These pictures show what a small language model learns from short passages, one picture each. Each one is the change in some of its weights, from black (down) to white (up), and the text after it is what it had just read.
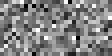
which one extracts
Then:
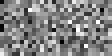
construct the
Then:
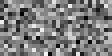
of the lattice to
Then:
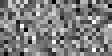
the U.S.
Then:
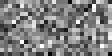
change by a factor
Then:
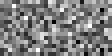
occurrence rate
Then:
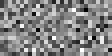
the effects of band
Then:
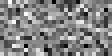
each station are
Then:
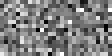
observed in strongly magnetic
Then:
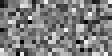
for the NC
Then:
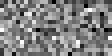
this affects only
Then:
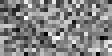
the goal is to
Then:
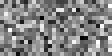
ring graph is
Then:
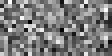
We have thus obtained
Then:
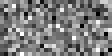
ready to be
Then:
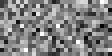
the standard analyses
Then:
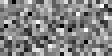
{\bibfield {journal}
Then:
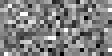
small subset of initial
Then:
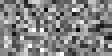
been interpreted as
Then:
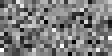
probe of the local
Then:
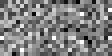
the possible effects on
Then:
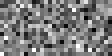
in addition to that of
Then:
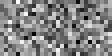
price of the
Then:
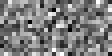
$, in which the
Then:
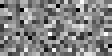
solid lines correspond to
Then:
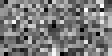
depends only on
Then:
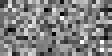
mass stability bounds
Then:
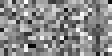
our work, the system
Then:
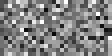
obtains F1
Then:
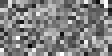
wealth of the
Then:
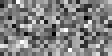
product of the
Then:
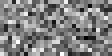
price is that we
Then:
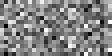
channel transmission and
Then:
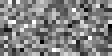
plane index,
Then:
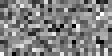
in both statistical
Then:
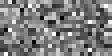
helps to
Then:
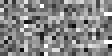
However, $A$
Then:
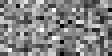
J.~Lee and
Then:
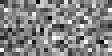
photon as it
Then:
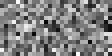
interpretation at the
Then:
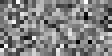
motion of the
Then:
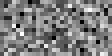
ended in the
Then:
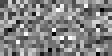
the stability is
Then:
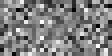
prolongation condition
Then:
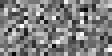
success of a
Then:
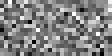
We can compare the
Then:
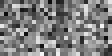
Assume that
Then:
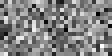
properties as a function of
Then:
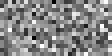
this so-called
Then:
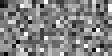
for the same system as
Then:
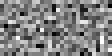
+ \lambda^k
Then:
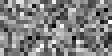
term in general is
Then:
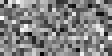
diagram for a
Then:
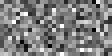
possible across such
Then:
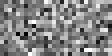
direction correspond to lower
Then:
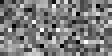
PRNs that
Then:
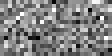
any annihilation
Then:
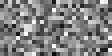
maximum transmission at
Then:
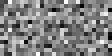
$M/\Lambda =
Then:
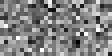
Although the
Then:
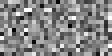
To protect the
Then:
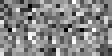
accuracy of
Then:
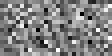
smaller than 500
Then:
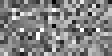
the predictive models by
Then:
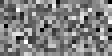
why the present
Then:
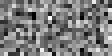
asked to consider
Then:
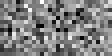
of generality,
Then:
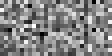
These local effects,
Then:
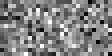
in orbital
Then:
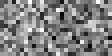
application was not
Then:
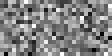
shows the labeling
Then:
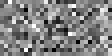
are unitary,
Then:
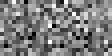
we also train
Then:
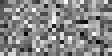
DE and neutrino
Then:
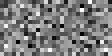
in equivalent
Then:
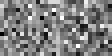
to revisit
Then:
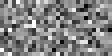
field realization of these
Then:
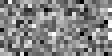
is the superpotential
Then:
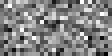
three equations, explicit
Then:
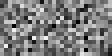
dependence of the
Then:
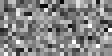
above we have:
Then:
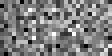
the record.
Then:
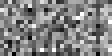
is possible, the
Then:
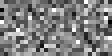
use `user
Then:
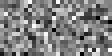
deduction to
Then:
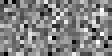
\mlin$ to
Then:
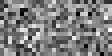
of these events using
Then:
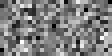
that the summation in
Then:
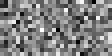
when using the data
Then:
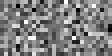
rates & 5
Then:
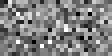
we take the
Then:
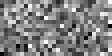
a scheme by
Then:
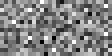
interactions become
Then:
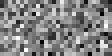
the target
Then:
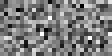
vanishes if
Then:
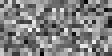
spectral element
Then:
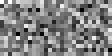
currents can be
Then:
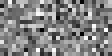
Sample A.
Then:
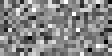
is one-site
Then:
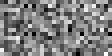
axis with
